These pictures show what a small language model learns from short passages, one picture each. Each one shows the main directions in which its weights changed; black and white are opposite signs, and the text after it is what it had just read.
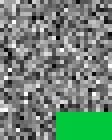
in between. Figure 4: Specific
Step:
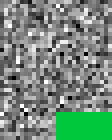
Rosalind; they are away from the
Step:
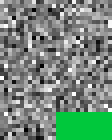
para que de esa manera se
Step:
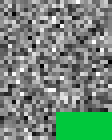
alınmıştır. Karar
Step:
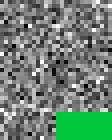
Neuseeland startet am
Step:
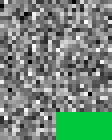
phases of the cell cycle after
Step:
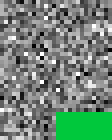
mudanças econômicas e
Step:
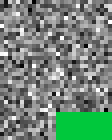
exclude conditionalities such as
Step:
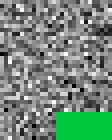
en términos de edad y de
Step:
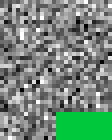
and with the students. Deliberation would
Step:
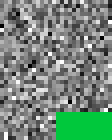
Oğlunun beyanlarına
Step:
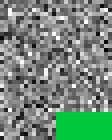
currently occupied a significant space
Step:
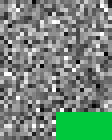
of one food component or not enough
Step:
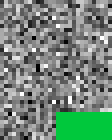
of Biochemistry, Federal
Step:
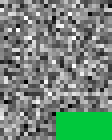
Random Forest загружаются
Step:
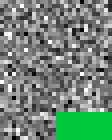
"Qaytish" kabi
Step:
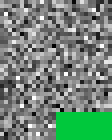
de inclusão e exclusão
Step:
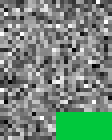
identidade profissional. Nessa
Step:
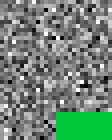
SD VI SH GADC
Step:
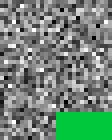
щоб ідентифікувати
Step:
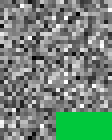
facilitate its realisation by supporting
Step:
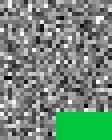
5). Usually, individuals with the
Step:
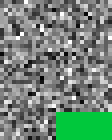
мкл «Agilent».
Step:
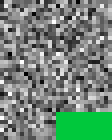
offering competitive professional higher
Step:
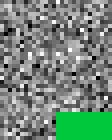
carrying out tasks important from the
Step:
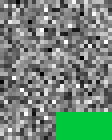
theorie (gelijkheid
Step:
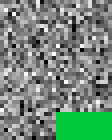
genelde doğaçlama
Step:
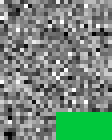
perkawinan. Pengajuan
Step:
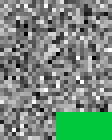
Synergies Collaborative
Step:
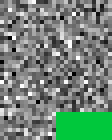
familiares, com o intuito de
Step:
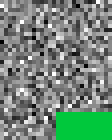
TRAIL Tumor necrosis factor
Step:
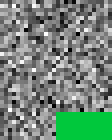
Medical Research.*, 2023;
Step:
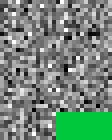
applications, *International Journal of
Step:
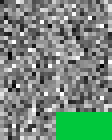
ритуальних послуг та
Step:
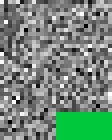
work, including drone, SLAM, and
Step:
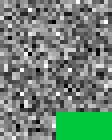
hepática**. Fígado
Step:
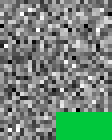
ensures convergence of the equalizer
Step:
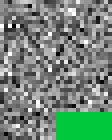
намоён бўлади.
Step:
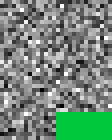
processus est de faciliter le travail de
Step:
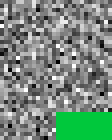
spațiu. Această
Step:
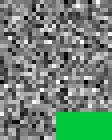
olish qobiliyati, muammoni
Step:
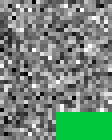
good and positive social transformation.
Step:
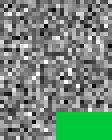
average, relative to the increment rate
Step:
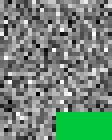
policy, particular, Article 31
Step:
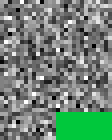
The removal of solvent
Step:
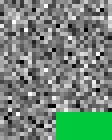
Kyrgyz Association of
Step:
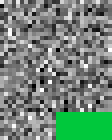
absence of a true name to which a
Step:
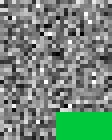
ovozni qayta ishlash,
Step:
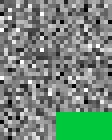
points across all measures of PA
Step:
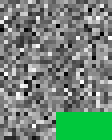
Austria in 2015, and by the
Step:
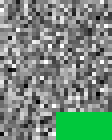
than non-specialist for the company
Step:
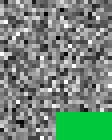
МАТЕРИАЛЫ И
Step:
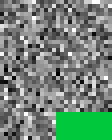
da dita Pena Privativa de
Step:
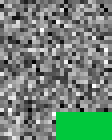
Bachman's model was welcomed by a
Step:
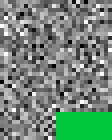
his beautiful small teeth
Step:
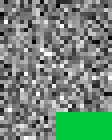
uchinchi bosqich bola
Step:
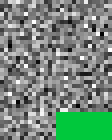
T. Goren, M. Shupe,
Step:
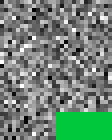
to summarizing tree samples
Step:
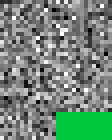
Ukraine over the years of
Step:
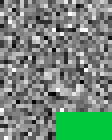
bolalarni ishtirokchi qilish
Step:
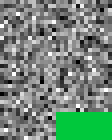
koefisien determinasi (R
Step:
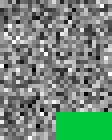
“I offer this social encyclical as
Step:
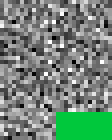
de la dignidad humana. Donde
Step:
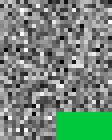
de discriminación vividas que
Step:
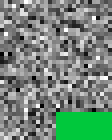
V.; Stănese, M.;
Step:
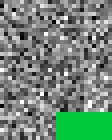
learner's ICT literacy
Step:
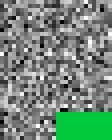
javob bergan bo'lsa,
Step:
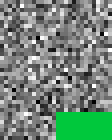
Level Nonformal education Primary
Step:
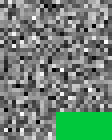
artículo es presentar una
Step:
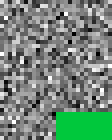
it is: a computer system that works
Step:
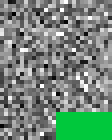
of objective reasons, mutations of
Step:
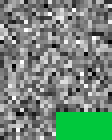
values. Large numbers of these neurons
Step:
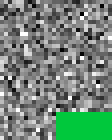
study aimed to examine the effect of
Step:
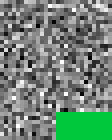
chiqarish omillarini
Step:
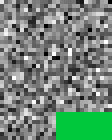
loyahasini tayyorlash va
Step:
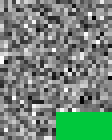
Teatr sahnasi bu –
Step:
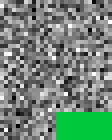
to learn a foreign language and to
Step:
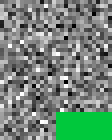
culture, and fixation, entire
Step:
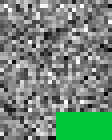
were used. Data Availability
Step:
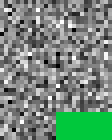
men. Although there was a tradition
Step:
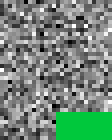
to stop broadcast the scenes
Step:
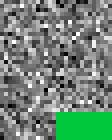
державам загалом.
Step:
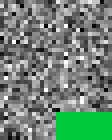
халқ комиссарлиги
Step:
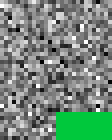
To prevent CNTs from generating
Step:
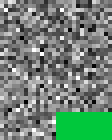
of Humanities & Law at BU;
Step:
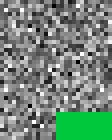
scenario below (AMF-on)
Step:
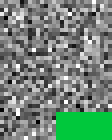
Mendes, fundado em 25 de
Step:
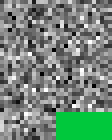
dinamikasi¹ T/r
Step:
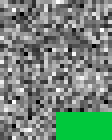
kiezen. Dat is ook wat
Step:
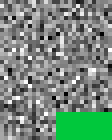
russo. Embora Putin
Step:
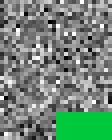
for local pavement design. Local data
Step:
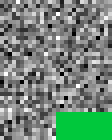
Transformation Language (ATL). The
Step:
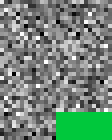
just urologists. The development and
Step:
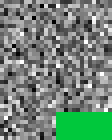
between the North Sea and over East
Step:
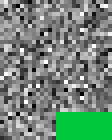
in the lower zone of the slab on
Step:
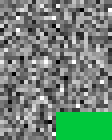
deposition of multilayer coating
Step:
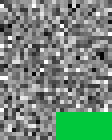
at the six different prison clinics
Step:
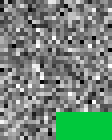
da associação e reconhecimento das
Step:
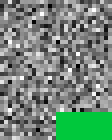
requirements specified at contracting.
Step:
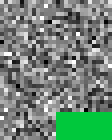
or hydrophobic character or to
